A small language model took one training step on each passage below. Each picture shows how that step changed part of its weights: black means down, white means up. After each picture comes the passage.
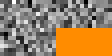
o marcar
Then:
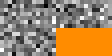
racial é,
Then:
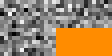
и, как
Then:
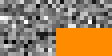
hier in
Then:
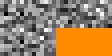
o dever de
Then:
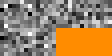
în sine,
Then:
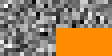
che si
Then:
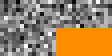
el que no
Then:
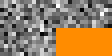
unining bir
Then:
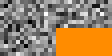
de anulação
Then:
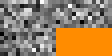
de types
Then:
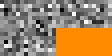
llevado a
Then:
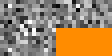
todos os
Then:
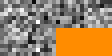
yang diatur
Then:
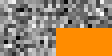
como carga de
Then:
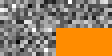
право не
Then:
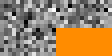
dan kam
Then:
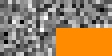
od ich
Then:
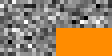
Learning for
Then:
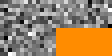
of small
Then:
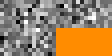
ohang va
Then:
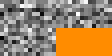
про те, що
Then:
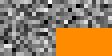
de posiciones
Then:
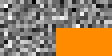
que lhe
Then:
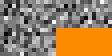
y en la
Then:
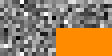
que ocorre
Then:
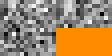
el corto como
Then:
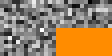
a tener el
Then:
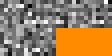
яка б
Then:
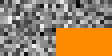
Church and
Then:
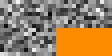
maior de
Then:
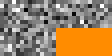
als anders
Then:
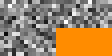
éstos no
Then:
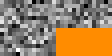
по выданным
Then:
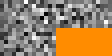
o principio de
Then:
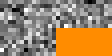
das regras
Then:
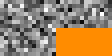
la planeación
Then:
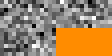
jeu de
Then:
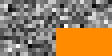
base del
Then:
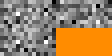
The use of
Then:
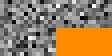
ve sonrasında
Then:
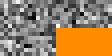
La Ley
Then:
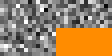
policy in
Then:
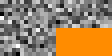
кино и
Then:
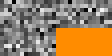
et développer
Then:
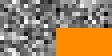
sifati va
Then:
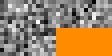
yang sangat
